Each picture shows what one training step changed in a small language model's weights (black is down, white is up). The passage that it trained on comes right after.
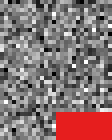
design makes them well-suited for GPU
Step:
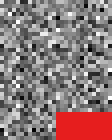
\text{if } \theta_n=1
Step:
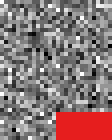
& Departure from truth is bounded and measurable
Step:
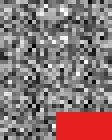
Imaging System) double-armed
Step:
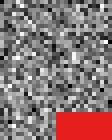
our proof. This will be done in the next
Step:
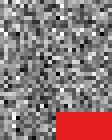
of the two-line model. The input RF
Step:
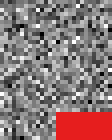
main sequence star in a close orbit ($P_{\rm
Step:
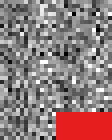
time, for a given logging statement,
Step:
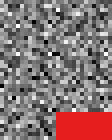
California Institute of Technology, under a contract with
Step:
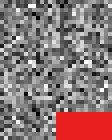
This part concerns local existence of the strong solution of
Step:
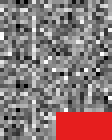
both discrete objects and compact Hausdorff objects
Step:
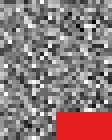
be directly extended to deal with states with no fixed fermion
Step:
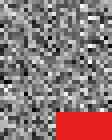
the combined analysis: the ellipse for the combined
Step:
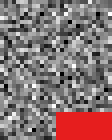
$$ \big\{ \textrm{Oriented
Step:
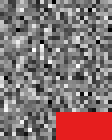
(The last step uses the change of variable
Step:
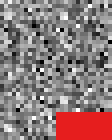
f/z$ lies in the Lie algebra of the
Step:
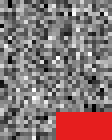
2-dimensional L\'evy process stable under scaling
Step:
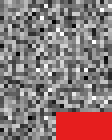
and the infimum of distortions of correspondences
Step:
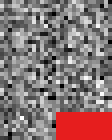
evolution codes. These models were tested against a subset
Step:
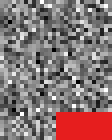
wave of amplitude $E_{0}$. Then the electric
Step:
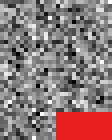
finite dimensional, generally nonlinear, optimization problem which -if
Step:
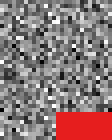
state, or omit certain operations for improving performance
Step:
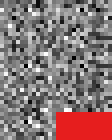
obtain the Cohen-Macaulay condition for
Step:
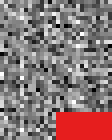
by adopting $\alpha =\beta $ and the
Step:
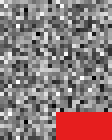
been optimized for the V-band, and the cavity
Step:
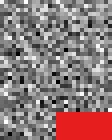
general relativity, the masslessness of
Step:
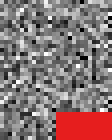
vortex formation, suppressing the quasi-steady
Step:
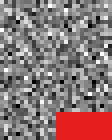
be subject to a similar method to the direct truncation
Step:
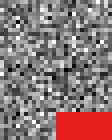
k^o)$. Note also that, since $\bar
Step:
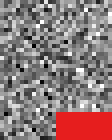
form \begin{equation} \Delta_2
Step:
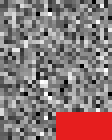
for conducting the research reported in this paper.
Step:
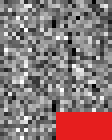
decompositions of combinatorial multivector fields have
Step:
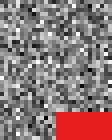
a magnification coefficient \begin{align}
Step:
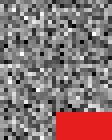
clinically meaningful reports. These reports
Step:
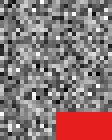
\tilde y(\vartheta),\tilde z(\vartheta))
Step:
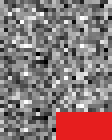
same thin Schubert cell and thus belong to
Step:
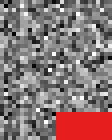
ratio have universal form. Also, Under above conditions,
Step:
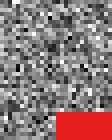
recovery process. The statistical properties of the models,
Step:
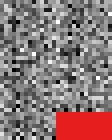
backcovering) with respect to the map
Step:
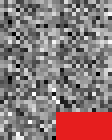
(see Proposition \ref{equio}), what implies
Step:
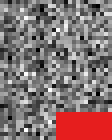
% author. Explanatory text should go in the
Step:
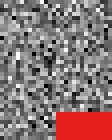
and annihilation operators. This allows us to
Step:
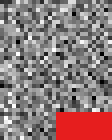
section. \begin{table} \centering
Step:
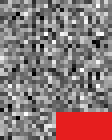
m$, the matrices $A_{1i},
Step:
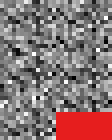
backward sphaleron rates). The detailed
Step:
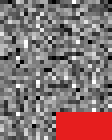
isolated singularity. Additional computations can be found in
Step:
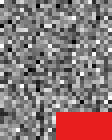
X; $\newline (ii) $X$ is
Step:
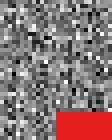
Keisler's completeness theorem as well as
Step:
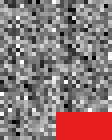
Columns of matrix U, also known as left
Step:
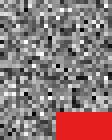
strength. For the case of $\lambda_{cs}
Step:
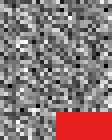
also motivate us to search more projectively flat
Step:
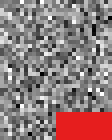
and $\tu$ are respectively the unique solutions of:
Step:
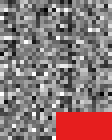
representation learning. Reconstructing entity representation using
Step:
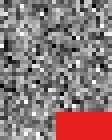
$\sigma^2 n$. Combining Lemma
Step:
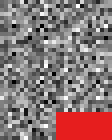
details are embedded in a finite number of transport coefficients.
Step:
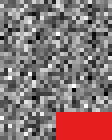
like concavity. Such constraints come from
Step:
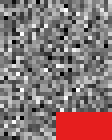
to the Euler vector field $\chi$. We say that
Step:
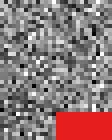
that $\EE_2^x$ is
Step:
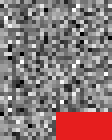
shown in Fig. 1(a) using extended
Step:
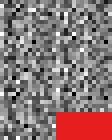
allows us to extract energies and wave functions from the
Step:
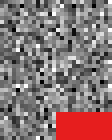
of points in $[0,1]$ is
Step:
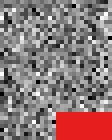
in the comments after Proposition 2.1 (see
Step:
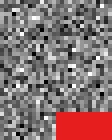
subspace then there would be a point $u\in
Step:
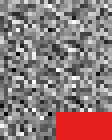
\mod{p}. \end{equation*} Since
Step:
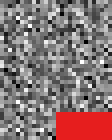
plane contributes to the conductance almost independently because
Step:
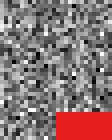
all but lost. In this paper we take up
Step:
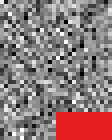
accumulated on the free surface of liquid
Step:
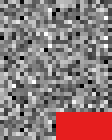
Beurling-Malliavin theorem concerning
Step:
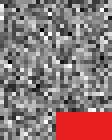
to match our above conventions. Note that since
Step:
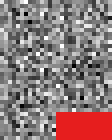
of W states involving $N$ qubits, and again
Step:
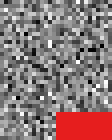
$r$ at a time is $C_r
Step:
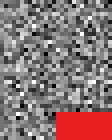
starting estimate of the initial optimal solution is required. It
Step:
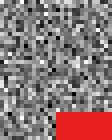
pseudo-inverse of $A$, which scales as
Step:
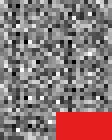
plausible manifold, and by creating information
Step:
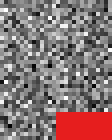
contact and separation cycling until no increase in
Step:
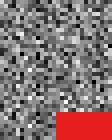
Grassmannians this problem has an explicit solution
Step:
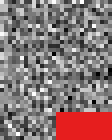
$a_t$, is defined as an array of
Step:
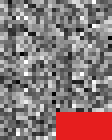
decay. Section 6 contains concluding remarks together with
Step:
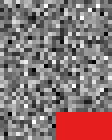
Let us take the simplest $D_\infty$,
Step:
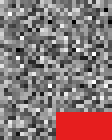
or roughly what is required to ionize the
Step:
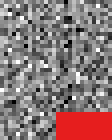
vs} log~R and empirical T$_{eff}$
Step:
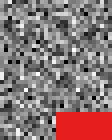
by replacing all the variables in their expressions with the corresponding
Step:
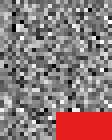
$G/H$ is regular (see
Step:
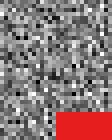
The parameters for both of these cases are given in
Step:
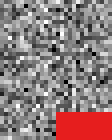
the {\it pseudo} phase-coexistence
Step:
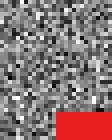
the numerator, say $N(s)$, we
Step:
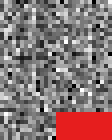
such that $\mu(B)<\mu(A)$
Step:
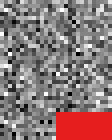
type, namely, to flows physics near snaked
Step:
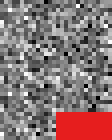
are order one numbers. In a realistic model we
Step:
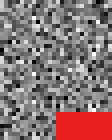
Along with cloud computing, network virtualization considered
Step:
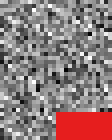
t \end{equation} where $\tilde
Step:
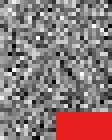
generalized Riemann-Hilbert problem. \rm In the
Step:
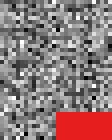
B, we show in Fig. 3 their variation with
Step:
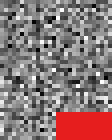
$u_z$ gives (since it has no
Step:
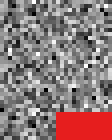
fit value. Then \begin{equation}
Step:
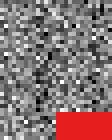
J.\ Korn } \institute{ Department
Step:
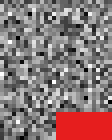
similar behaviours in which the abundance does not
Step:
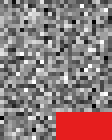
$-\infty < r< \infty$) and let
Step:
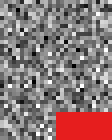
is awake, in which case
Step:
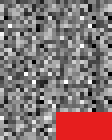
Extragalactic Database (NED),
